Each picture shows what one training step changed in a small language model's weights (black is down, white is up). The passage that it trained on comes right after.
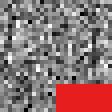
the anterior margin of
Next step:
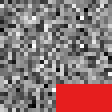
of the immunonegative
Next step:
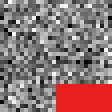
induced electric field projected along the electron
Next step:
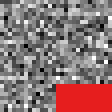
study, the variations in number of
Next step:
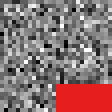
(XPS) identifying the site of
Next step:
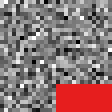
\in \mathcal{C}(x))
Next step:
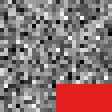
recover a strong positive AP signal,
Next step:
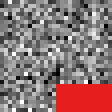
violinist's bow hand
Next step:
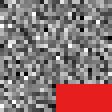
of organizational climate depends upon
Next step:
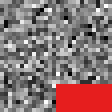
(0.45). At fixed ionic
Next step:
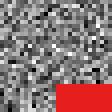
use of nonverbal means. This work
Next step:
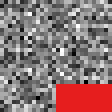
MEC-GO. These results are
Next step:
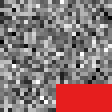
USA (e-mail:
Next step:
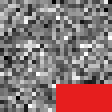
panels show snapshots
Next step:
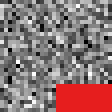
in a highly hydrated structure. The
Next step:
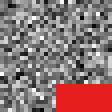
this tendency was reversed with
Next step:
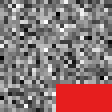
other modes of motion are assumed to be
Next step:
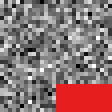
the concealment, the actual
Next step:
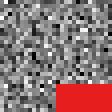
implementation $D(\gamma) =
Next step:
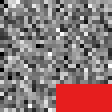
is imperative to analyze their
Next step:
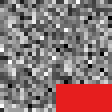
not constrained in such a case.
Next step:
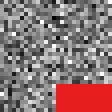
variability among them for drought
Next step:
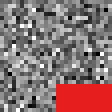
in a single static patch,
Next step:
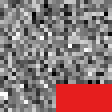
by the main members of a certain organization
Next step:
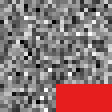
PA levels every 15min) 2
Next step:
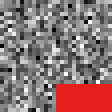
or uniform \ac{PDP}.
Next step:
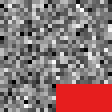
early attempt was made by
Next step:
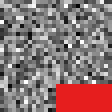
search. The excited-state OH
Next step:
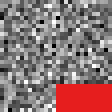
2D Gaussian Splatting
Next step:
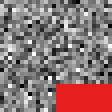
the ISM is small compared to the other
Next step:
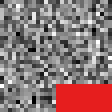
of the effective action in the model of
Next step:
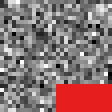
is useful in the quality control of
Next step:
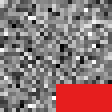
and above 45 days, while the
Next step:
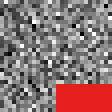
here. % use section* for
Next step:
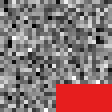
the intrinsic \lya\
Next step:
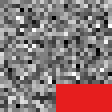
evolution of CIDOC CRM
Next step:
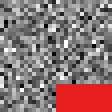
ambiguity with potential risk.
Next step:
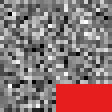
wash, Anti-acne
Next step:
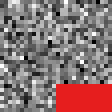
is useful in particular to construct a
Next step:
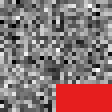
cell (see Materials and methods).
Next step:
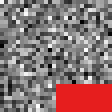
any information about the screening...”
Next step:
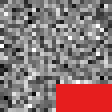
interaction, and a lesson authored
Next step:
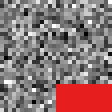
arrangements at the national level
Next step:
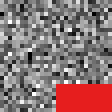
the bulk thermal conductivity of
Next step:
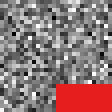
on the idea of descendants and
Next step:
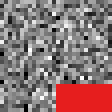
instead completed from outside
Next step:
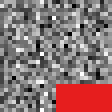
milling support necks and
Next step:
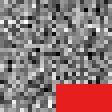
noise variance slows down the optimization time
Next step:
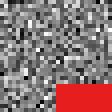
of resources with little regard for future
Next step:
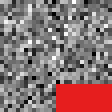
go on to show, correctly, that
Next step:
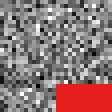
primarily reaching elites due to economic
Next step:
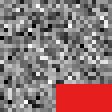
Finn, E.J.,
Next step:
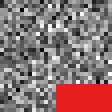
performance while others might result in competitive
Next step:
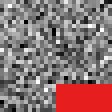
that account solely for linear
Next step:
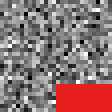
six-state, and the B92
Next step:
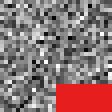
singular, so the normal equations admit
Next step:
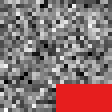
E. Lee, S. De
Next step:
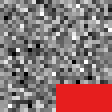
in $\xi$. We now substitute this
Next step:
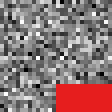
(e.g. the SNR or
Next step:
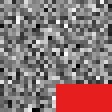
shown that the replica symmetric
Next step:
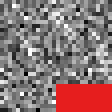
constraints of "pre-muon
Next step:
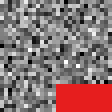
Their positions in the HR diagram
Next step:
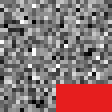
0.14 Source: own calculated Table
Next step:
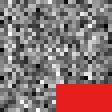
James N. Cobley The
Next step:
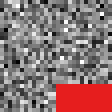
approach, digital didactics.
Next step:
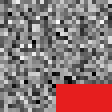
discrete subgroup $\Gamma$ of
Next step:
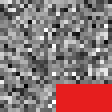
we proposed measuring the variation in
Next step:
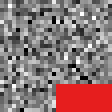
$\rho$, the degree distribution, and
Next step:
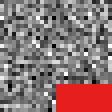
of high-order curved meshes for
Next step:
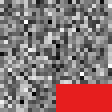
in planetary brightness
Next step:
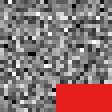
Pradesh, who are also
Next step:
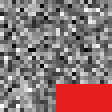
\hline (Intercept) &
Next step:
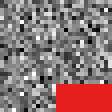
of change of magnetic helicity has been
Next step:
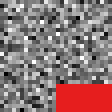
and/or to retrieve
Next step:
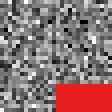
a **risk assessment in food
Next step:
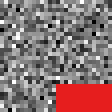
days according to the BSI
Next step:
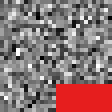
are a Master’s
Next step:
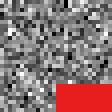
referred to as 'data
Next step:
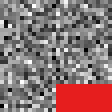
variation across the roll profile and the
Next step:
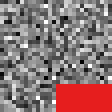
to the vibrational region. The
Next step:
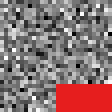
*"Crowdsourcing is
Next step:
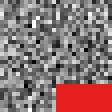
of these bounds increases while the second
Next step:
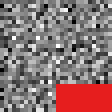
developing technology with a variety of
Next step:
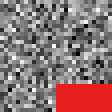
the NS-NS merger
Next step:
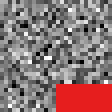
a kind of higher order nonlinear
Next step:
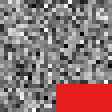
to use it in AQC,
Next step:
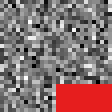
Metalaxyl 4 % +
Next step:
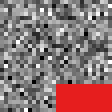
the rate is set equal to 2).
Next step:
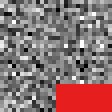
then \[\IF_{\varepsilon,
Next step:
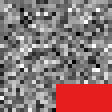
accumulate this plant from natural
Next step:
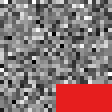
17 countries and six continents share
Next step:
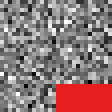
calculated using the following equation. $$d
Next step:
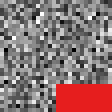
opinions in one clique are all
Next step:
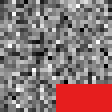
in nuclear concentrations of various
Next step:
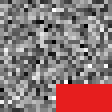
we find that in LTE, at
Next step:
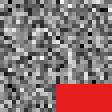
attributes and professional
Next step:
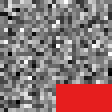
This framework is designed to accommodate
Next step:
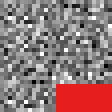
federated environments.
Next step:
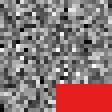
the use of HMC with FLIC
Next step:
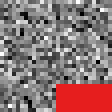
coefficients ${\mathcal A}$ and ${\mathcal
